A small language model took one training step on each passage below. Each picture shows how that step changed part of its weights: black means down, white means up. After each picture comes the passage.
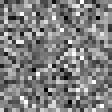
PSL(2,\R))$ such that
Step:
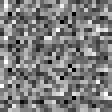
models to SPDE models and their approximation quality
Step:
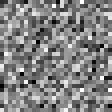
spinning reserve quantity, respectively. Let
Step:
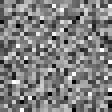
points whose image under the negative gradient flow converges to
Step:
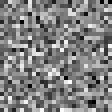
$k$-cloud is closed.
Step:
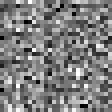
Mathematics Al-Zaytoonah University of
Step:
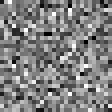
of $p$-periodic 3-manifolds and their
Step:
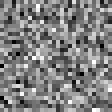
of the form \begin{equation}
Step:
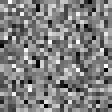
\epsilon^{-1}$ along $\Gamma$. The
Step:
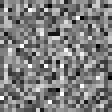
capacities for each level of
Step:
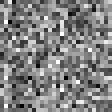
u}$. Thus $\Xi$ has a
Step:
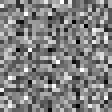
optimistic follower's problem, leading to the
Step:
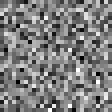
$\Delta u_B = h +
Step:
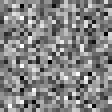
hyperarc activation is irreversible
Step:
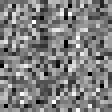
of regular SKT domains is invariant under continuously
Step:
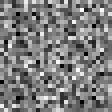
and $\ori-1$ denote the nodes to
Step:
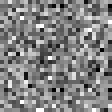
\section{Main result}\label{sec:
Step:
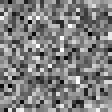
main results} Now we consider the perturbed
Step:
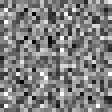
of (3.27) is equal to
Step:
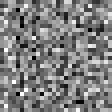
types of the codimension $2$ intersections.
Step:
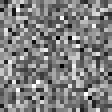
section is to prove the following theorem.
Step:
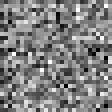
1$. Constraints (113) compute
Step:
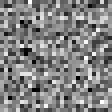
O}$ forme une unique orbite pour
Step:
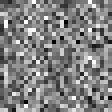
Let $m \in \mathbb{N}$,
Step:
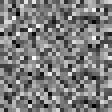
$$ with the obvious modification in the case
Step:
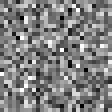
1) proposes using positions $A$
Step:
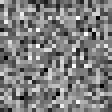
subset of $S^\Bbb Z$ which is
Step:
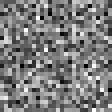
an exact functor and ${\rm \bf
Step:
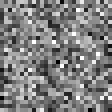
have $H_{\pm}>0$. Hence for
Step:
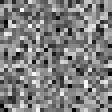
\includegraphics[scale = 0.12]{}
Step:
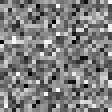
short-lived flies}
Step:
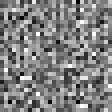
Theorem \ref{fclt3}
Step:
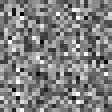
question is as follows: is it possible to have
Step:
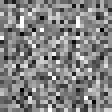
is the graph $G_1\cup
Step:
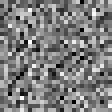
results at the end of this section will illustrate the
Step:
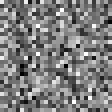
on the random real forcing. One of the
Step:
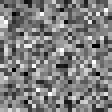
Brazil. \vspace{.2in}
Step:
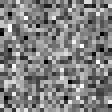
prevent any emerging point spectrum from
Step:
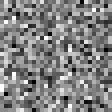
work with a good estimation quality on the
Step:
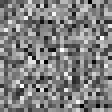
receiver points are uniformly distributed on the boundary
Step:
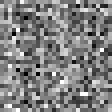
envelope of a multivariate outer-function
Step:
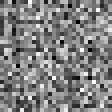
}$ and $ 4 $. In the cases $ N
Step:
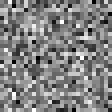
of the form $n = 2^k$.
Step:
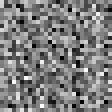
user provides the roots of the target polynomial:
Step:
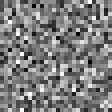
As a consequence in the case ${\bf
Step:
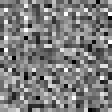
*Key words and phrases.*
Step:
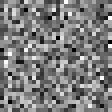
For de Rham rings of periods and
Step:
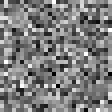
and consider the one-point compactification as
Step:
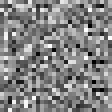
differential equations. A non-exhaustive
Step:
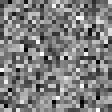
is as follows: In Section 2, we recall
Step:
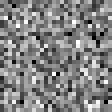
\end{lemma} \dem First of
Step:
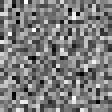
of the subspaces --- and allows us to focus on
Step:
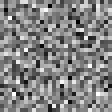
$j$th element of $i$th
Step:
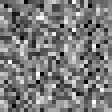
Proposition} \newtheorem{mproperty}{\bf
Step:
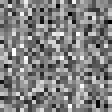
While the decisions on the country level are
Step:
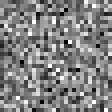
S$. Since $\Gdim M \ge
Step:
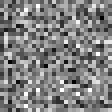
The simplest identity \begin{equation}
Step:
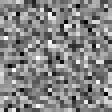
Figure~(a) presents the fine
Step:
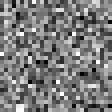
and the interplay of this logarithm with the
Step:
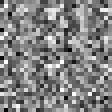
deflections up to 3rd order nonlinearity
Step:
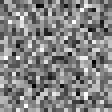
of the symmetric group $\Sym_m$ on
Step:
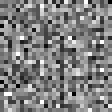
$N$, $D$ are right coprime
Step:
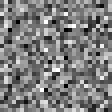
due to their ability to describe the
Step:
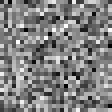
a first example, we mention that the
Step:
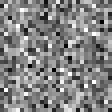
is \emph{disjunctively totally
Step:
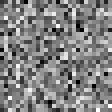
almost $2$-perfect maximum packings
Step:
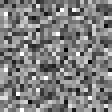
segment is a geodesic for the Funk weak
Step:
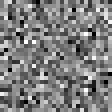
solution $V_\de$ to the
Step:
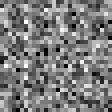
confidence interval by the same color line}
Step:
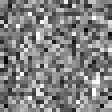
& \quad \text{if}\
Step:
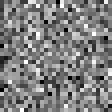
\noindent In order to establish the existence of such
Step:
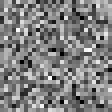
from the nodes of $C_1$. There
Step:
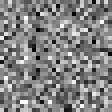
f(n) \textrm{ for some }
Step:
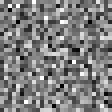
solutions of (1.1) in
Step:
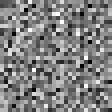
as adapted to partial orders. A first concern arises
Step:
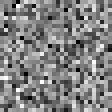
defined as follows \begin{align*} &
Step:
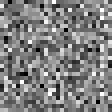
the leading digit} if the frequency of leading
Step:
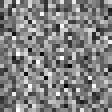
\tau \rightarrow 0$. If the spatial mesh
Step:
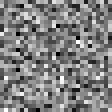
Selected Papers} (eds.
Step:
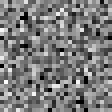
is the same as the category of topological bundles,
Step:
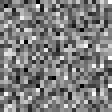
by Weyl's lemma (see for example Lemma
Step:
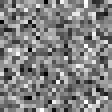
\{\sigma\}$. Then \begin{enumerate}
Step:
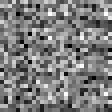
second-order symplectic algorithm using the original coefficients
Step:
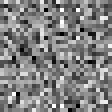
delta between valid $a$ bases for a
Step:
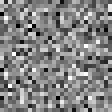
The generalized Kontsevich polynomial
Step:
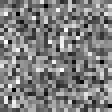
yields the highest CER and the second highest
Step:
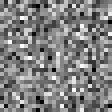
by a red arrow), while smaller grains are
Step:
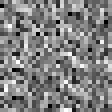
published pulse shapes
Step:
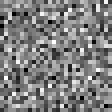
by $\varphi$. Thus $\varphi$ is
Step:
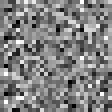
could be potentially applied to a diverse
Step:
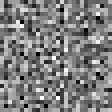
To compute its particle approximation, we run a single
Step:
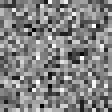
$\mathrm{GL}_{\alpha_i}$ and
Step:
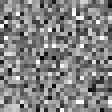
{\it For the topological conjunction {\rm
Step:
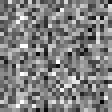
plane ${\bf C}$ is a metric group equipped
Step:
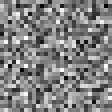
intelligence in business based
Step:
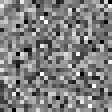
$q=5$, whenever the Picard
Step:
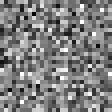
line. By the theorem of the fixed part,
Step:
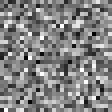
we conclude that \m\ is an open piece
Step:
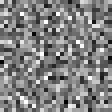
over $\Lambda(G)$, for a wide class
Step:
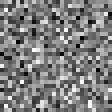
of the space $(U,\rho )$ with the
